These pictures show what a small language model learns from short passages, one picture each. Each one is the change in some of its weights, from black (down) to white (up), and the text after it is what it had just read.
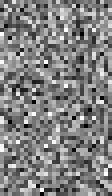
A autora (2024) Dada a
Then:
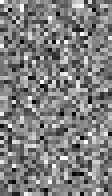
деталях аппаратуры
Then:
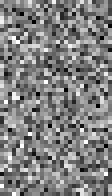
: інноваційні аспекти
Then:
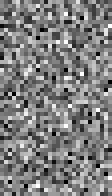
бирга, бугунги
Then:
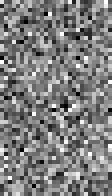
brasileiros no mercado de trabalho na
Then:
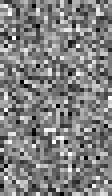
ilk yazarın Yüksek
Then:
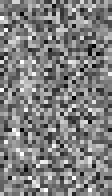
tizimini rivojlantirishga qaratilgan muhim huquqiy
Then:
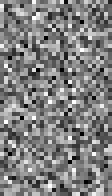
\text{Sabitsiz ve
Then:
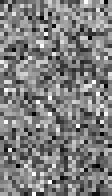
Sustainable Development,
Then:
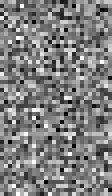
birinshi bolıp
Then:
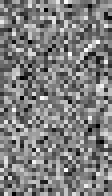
formalaşmış media imici
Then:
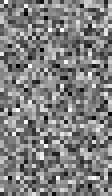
sapiens*, denominamos essa
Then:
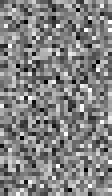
vuole esserne l'unico
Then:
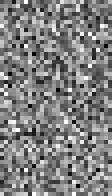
bo'sh vaqtini mazmunli tashkil
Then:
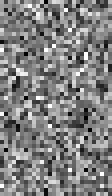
А.М. (Россия)
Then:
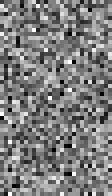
em que se faz necessário ter-se
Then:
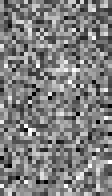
ab, und die Station musste
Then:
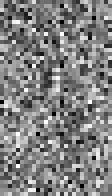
na qualidade de vida dos empregados e
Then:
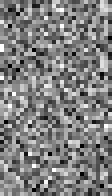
stessa, sono state
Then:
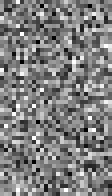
ve akılsal doğasına
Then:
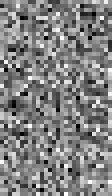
R.² y Fernando
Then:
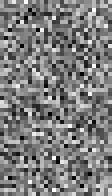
qo‘sh mahsuldor sigirlarning
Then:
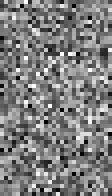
Events have always
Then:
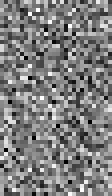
ta'kidlagan. Kaplan va
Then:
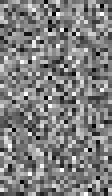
когда как эффект
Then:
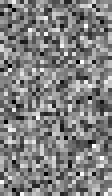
a otros trabajos previos.
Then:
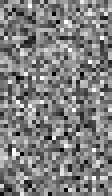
по довжині машини.
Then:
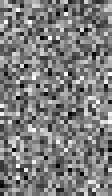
women with breast cancer in
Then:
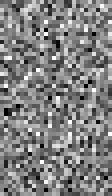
demográfica não diverge
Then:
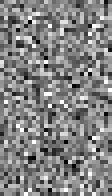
el subdesarrollo Evelin
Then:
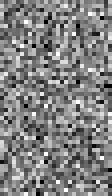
Kalit so‘zlar: suv
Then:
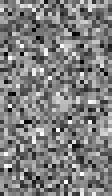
Особенностью действующей
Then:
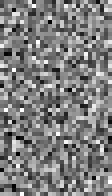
para a Arquitetura, antologia
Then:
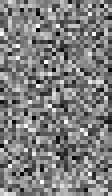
va IMSning muhim funksiyasi
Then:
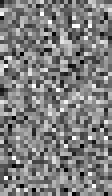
tahsil oladi. Ushbu
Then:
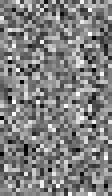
міжнародних програм. Для
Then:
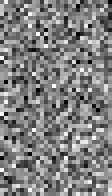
y países que estaban en una situación
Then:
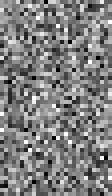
Электронный вестник. – 2012
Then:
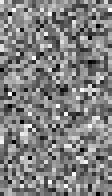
das formas de expressão, dos tropos
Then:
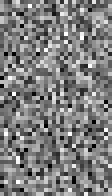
kepada siswa yang bermasalah,
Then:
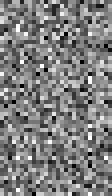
ichiga olgan. U 40
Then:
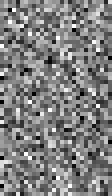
процессов, приемов, методов
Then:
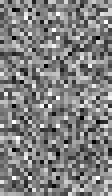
\leq x \leq
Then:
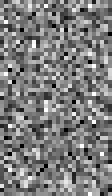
свою чергу, створюють
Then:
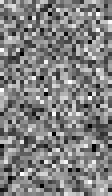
Atuação dos PRMS
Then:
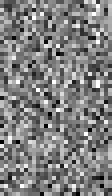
de commissie voldoende
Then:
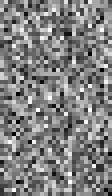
ul hashv il-al
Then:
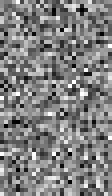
geleneğinde üstün bir
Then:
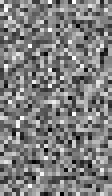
you saw how it was,
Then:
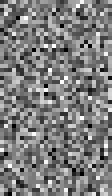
elétrica. Foi apresentada a
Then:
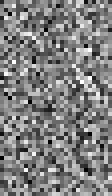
Кок Дж., Делла
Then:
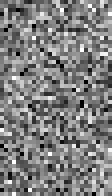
alimentos hiperpalatáveis
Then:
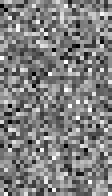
Gestão do pré-natal
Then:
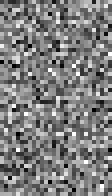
prática docente. 55% dos
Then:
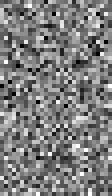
и самопроверки.
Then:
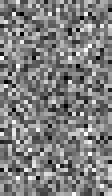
brinda herramientas para poder
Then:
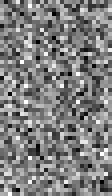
интилиш, ўқишга
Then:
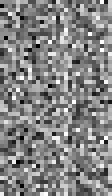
C. Palisca (New
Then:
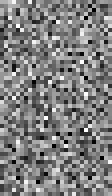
narsalar uning izmiga
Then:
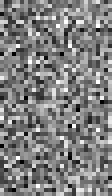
condition. Keywords:
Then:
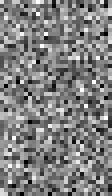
game, "Smart
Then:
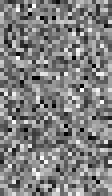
Elle permet, également, de
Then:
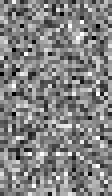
системообразующих элементов
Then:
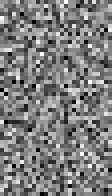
rivojlantirish chora-tadbirlari
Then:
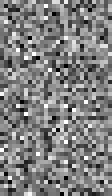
o'rnatilgan bo'lib,
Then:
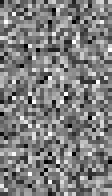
уязвимых слоев
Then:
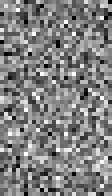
Nosirova Nargiza
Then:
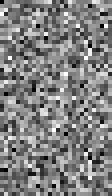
Journal Of Philological Sciences,
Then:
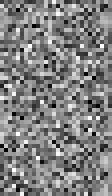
mazmun mohiyatini anglashi
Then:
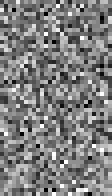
o conteúdo destes quatro
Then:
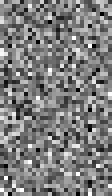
și literatura română. The search
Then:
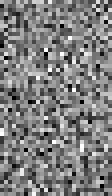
meer dan daar krijgt men
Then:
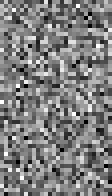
distanciamento social. Assim,
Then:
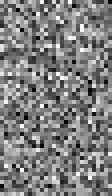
Fragen der Stakeholder
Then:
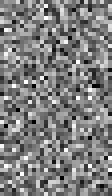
absolutos dos efetivos em si
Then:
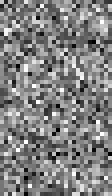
Muchos ensayos clínicos y
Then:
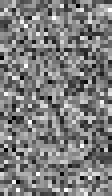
há muito reportadas ao campo
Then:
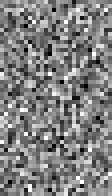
ide orisinal atau desain yang
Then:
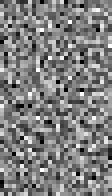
remite al «contenido
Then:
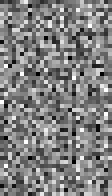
dan keterangan (seperti
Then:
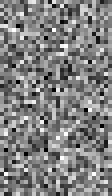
(Uzbekistan) Yuldashev
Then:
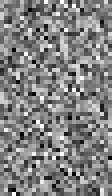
of migration-connected
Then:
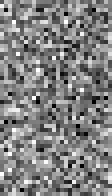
yuritsak. “Yangi
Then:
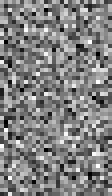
iqtisodiyot fanlari doktori, professor Arabov
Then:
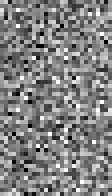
enorme volume externo
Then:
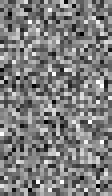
duch kelganda, bu xoh
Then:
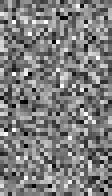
между людьми и др.
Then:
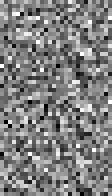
*Технічні засоби
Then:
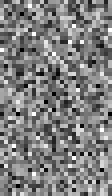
инструментов монетарной
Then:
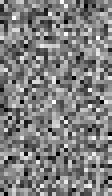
In den Niederlanden sind
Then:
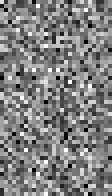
qiziquvchilar uchun yangi ufq
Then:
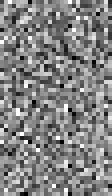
amplia trayectoria en el tema
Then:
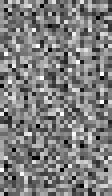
— М.: КолосС,
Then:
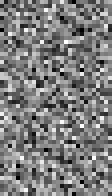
va ulardan hayratda qoladi.
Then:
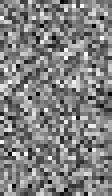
aluna de iniciação científica,
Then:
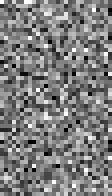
art. 1 de la Directiva
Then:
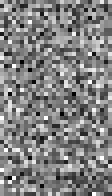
Dangasa, ezma,
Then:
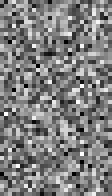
оша такомиллашиб
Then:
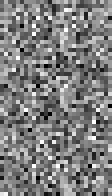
BARTARAF ETISH
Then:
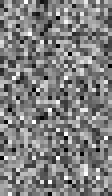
– Екатеринбург.
